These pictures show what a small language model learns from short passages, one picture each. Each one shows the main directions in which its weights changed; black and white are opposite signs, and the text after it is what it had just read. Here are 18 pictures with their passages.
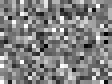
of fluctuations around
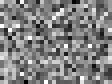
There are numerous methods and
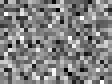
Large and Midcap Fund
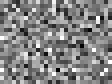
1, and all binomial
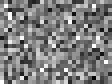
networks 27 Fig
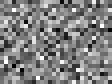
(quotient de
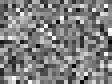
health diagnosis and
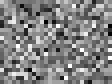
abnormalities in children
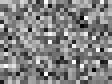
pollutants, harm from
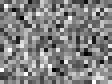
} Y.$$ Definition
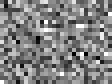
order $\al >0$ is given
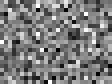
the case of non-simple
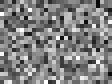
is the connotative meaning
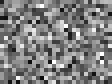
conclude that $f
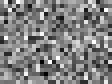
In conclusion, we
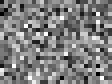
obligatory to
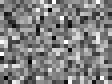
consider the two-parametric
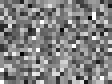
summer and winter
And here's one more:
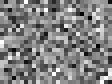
around July and
